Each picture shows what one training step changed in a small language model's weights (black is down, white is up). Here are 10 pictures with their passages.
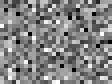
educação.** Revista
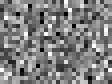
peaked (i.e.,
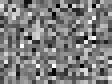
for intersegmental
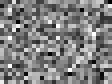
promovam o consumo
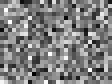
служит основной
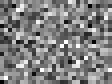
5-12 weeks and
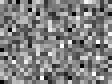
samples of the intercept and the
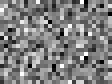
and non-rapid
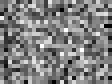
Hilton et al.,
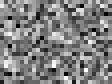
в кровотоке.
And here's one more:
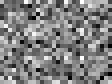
em “*faber
